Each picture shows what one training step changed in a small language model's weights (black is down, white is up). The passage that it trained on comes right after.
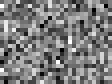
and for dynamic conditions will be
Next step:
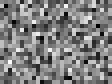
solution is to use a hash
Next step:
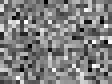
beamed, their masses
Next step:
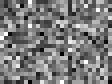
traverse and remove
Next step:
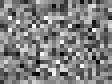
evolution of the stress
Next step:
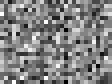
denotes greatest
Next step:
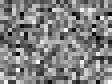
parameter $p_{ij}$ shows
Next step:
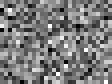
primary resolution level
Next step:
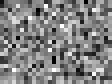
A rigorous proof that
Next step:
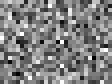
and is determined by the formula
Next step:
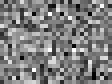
\quad \text{and}
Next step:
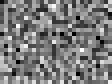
I examine how the
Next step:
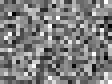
open against a
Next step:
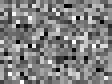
is a sequence of operators
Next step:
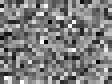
it remains finite at the
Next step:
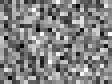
errors, as well as this
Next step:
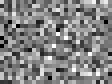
at least one solution of this
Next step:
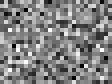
for moderate to large
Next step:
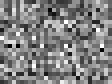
with only slightly
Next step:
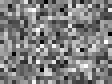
an additional first-order
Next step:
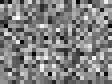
the gluon and the
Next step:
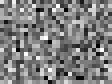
us the list of minimal
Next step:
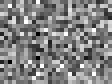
subset of all terms. The
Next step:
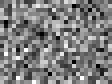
we describe how we
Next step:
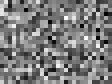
with the \# sign.
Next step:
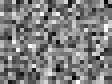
equation (\ref{we}) obtain
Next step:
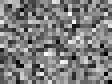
(for a given system and its
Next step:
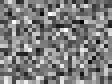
expects that the phase
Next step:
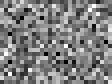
\,B_k \vert
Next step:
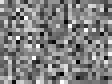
has index $2$ in
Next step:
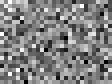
functional music
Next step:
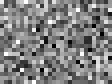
In fact many of the
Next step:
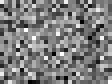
the Fermi level in the
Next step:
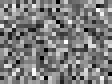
each subspace are in general
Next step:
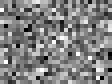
configurations. These
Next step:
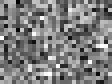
algebraic group stacks
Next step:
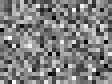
graph of polynomial growth.
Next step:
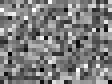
We will freely use
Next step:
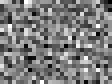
{\scriptstyle \mathbf
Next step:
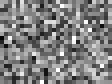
communication topology of
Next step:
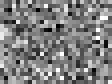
$\widehat{P} =
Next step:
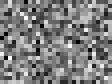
gives such a calculation of
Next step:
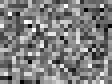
diagram of a van
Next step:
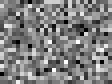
a basis out of the real
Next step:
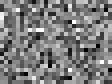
$V$ be a connected
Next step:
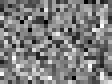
0 & \text{if
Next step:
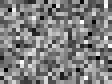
boundary conditions, we find that using
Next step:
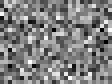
modeling preferences
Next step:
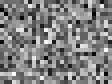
CFL conditions. Our
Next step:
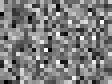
theorem on the existence of
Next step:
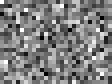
rise to convex
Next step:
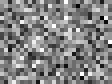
10\arcmin$ was
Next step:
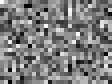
with a U(1)
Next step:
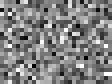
persistence theorems
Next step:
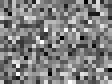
this version. The following Lemma
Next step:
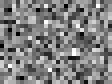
$\M^c$, remark
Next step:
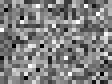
x_j|$, we have
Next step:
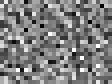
\[ \lambda = \sqrt
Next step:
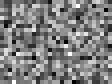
was supported by an
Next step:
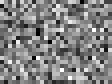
the bit size of the
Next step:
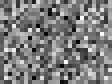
which transform $\theta$ as
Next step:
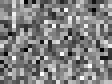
to preprocess the data,
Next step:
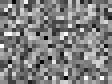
few adjustments may
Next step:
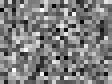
inferred total disc
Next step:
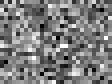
extreme rays and
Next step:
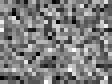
[online]. \newblock
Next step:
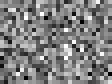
the integrable case.
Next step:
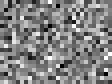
function used in Exp.
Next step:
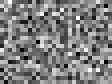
control spin prepared in
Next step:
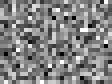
since $T$ is linear,
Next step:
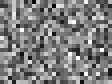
that, up to a scaling
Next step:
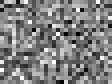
to the strategies
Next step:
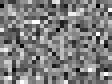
or M8 star on the
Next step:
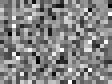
feasible algorithm that
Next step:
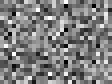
there is no such randomness given
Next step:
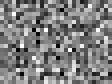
addition, the cutoff
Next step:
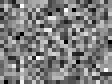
angular spread of
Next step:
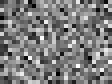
Bienfang et
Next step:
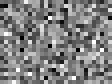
star formation. It also
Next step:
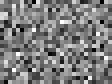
of $\langle M\rangle$
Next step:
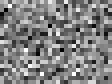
Consequently, we
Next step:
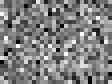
min of the \\PC
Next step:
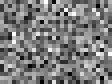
If a fan $\Delta
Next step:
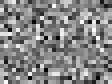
Subdivisions to
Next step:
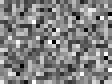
parameter $q$. In this
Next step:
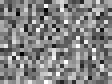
broad range of
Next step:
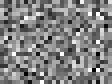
resolution approach uses two
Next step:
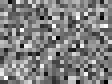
Carlo gradient
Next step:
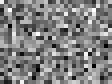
probe to symmetry potential,
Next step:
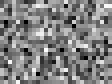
we write the operator matrix as
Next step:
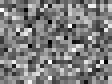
exists an apartment
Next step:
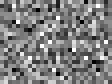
$x \in D$ we
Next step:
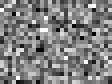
is sensitive to the initial
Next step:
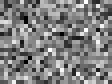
bringing the simulation
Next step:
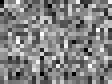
case are genetically
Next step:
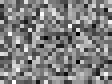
fix the following parameters. Let
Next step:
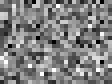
of the models and the experimental
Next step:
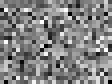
\end{figure} We may
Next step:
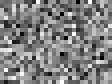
where a value of the order of
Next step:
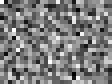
\cap 2^{\omega}$ has
